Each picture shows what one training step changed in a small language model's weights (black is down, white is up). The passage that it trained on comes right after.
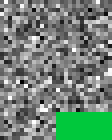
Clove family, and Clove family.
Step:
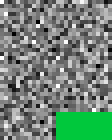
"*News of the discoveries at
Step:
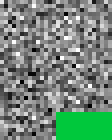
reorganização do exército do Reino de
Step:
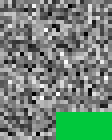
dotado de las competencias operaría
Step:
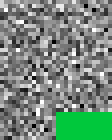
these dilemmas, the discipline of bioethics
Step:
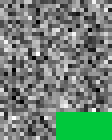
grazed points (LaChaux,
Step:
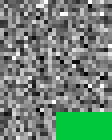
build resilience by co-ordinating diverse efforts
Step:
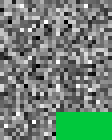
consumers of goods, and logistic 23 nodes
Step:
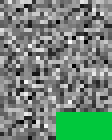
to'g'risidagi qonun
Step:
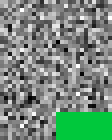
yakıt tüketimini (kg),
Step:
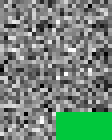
zarur kasbiy kompetentlik shakllangan
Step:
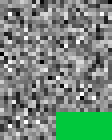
Eseri. Yüksek Lisans Tezi
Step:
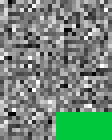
van de trustee of van den
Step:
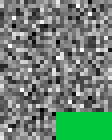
million people, including 4.5 million
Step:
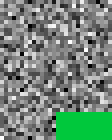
Erkinboevich. (2023). SANOAT
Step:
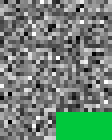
contribution to supervision. H.F.,
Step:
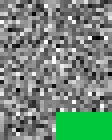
- *Collaboration with professionals and
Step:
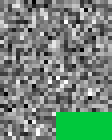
Visiting the local museum The
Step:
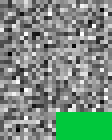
The use of Digital Technologies in the Provision Of
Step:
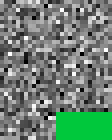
and threonine. The proposed mechanism is well
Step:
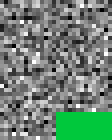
servicios, promover inversiones y
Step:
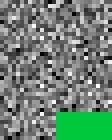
those systems and components is possible; however, a time
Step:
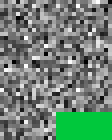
ada pilihan lain, tanpa
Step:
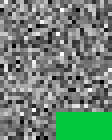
human-made, making it impossible to
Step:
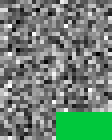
landscapes at structural terraces, with
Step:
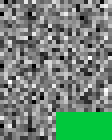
çalışması yürüttüler ve
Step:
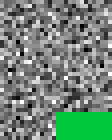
Erfassung und Quantifizierung von
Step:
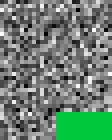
the body, and between men(1.3mm)
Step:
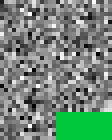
sociales et donc constituer une sorte
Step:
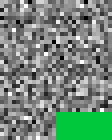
del Consejo Regional del Gobierno
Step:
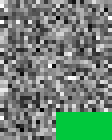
surgery, orthopaedics,
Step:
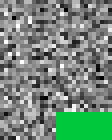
Music Online” stands for “The New
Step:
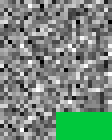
проводились масштабные
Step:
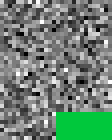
of energy. The prices of agricultural raw materials,
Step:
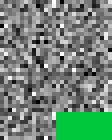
» (*Solutions et innovations en matière
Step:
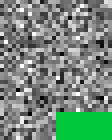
que já encontraram eco em outras correntes
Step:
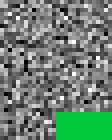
da avaliação psicológica no contexto do
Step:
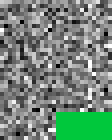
especially effective for flow simulating in aeroelastical
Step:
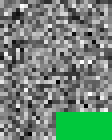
[8]. Vulnerabilities in channel estimation
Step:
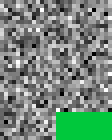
and the venom also exerted its full effect
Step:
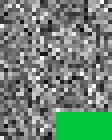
dito, isinama rin ang mga
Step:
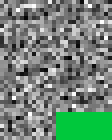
37]: - Compliance of the capital structure with
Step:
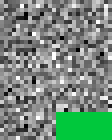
use of WSN, it introduces many security
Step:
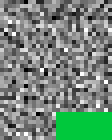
perceived behavioral control were statistically significant predictors of
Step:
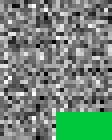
في المصرف في ظل
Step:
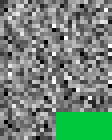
basic in many countries today, much less be considered
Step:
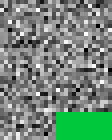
-Case studies High High Table 1. Design support
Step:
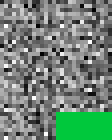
é negado ou desacreditado,
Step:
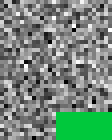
The results of quantitative analysis showed that aqueous
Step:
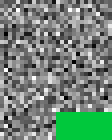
na criação de conteúdo dos influenciadores
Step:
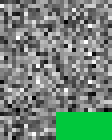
weighed between 2.1-2.5
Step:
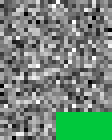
in XR-based interactive art is structured around
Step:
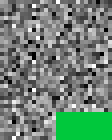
yo'qligi emas, balki
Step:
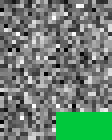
the EU-IoT whitepapers for
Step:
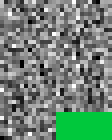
economic loss in forest commercial exploitations.
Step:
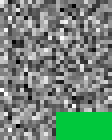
1810) and *Sericomyia
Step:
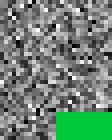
in easy, average to difficult level. All the 10
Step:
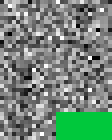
representation of diverse musical genres and
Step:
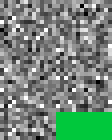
використовуватись у
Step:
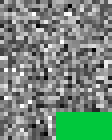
features – in hundreds of cases just one
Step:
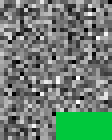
создает также новые риски,
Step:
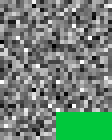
that require a total support package, KOM created The
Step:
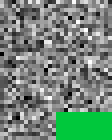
and diesel fuel (DF) in their composition
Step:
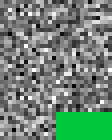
H. Beck, Salzburg.
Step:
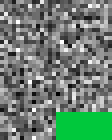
cooling and air-forced cooling.
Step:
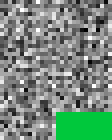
as nitrilimines, spectral and
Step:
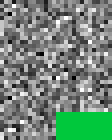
les transformations souhaitables des passions,
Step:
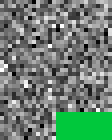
Сергіївна, аспірант
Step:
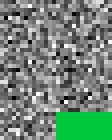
positive influence on employee performance, and therefore, organizational performance
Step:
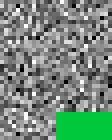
os acadêmicos calouros quanto os
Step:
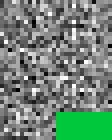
de acciones diseñadas para producir un
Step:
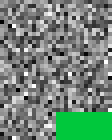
а не превентивний характер
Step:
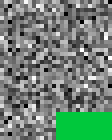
breeding: MP, GS,
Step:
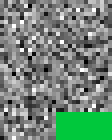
que les otorga estar al frente de sus
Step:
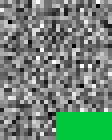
is a community in Lagos Mainland situated
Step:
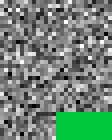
brands that prioritize sustainability and offer
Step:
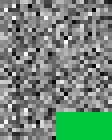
qizi GulDU. Talabasi
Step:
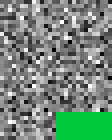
principio. Se ha perdido parte del muro
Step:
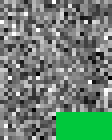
foetus directly that it should receive power from God
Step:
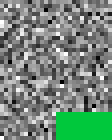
akuisisi (Bank CIMB
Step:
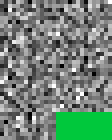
mutu pembelajaran apabila
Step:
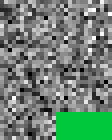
da sensibilidade à dor e do
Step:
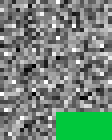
companies and designers have already developed research that conceives
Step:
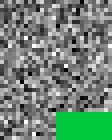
prostaglandins and leukotrienes are
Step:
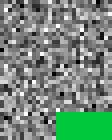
Dr. Santosh Prakash
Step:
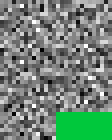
высохшем дне моря
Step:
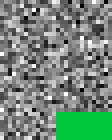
such impacts on water quality are becoming increasingly
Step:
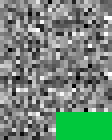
acid. However, during our studies⁴ on the reactions
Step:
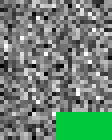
the input trajectories, an optimal linear combination
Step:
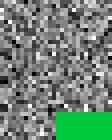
in determining the circumference of an object.
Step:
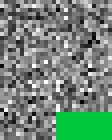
as voltage regulation, demand response, and power flow
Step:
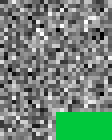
segi teoretis maupun praktis,
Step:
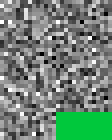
pass filtering, averaging, brovey method,
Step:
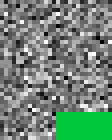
Rio de Janeiro" de los
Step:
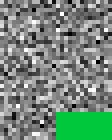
e Abelheira (2015), que serão
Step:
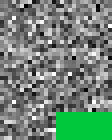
/ Э. К. Айламазян.
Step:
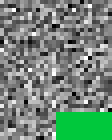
mumkin. Adabiyotning so'z
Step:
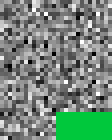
was to review herbal cream for the purpose of
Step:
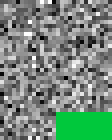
with a deformation test speed of 5 mm/min.
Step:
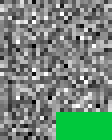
și culturale, manifestând o atitudine
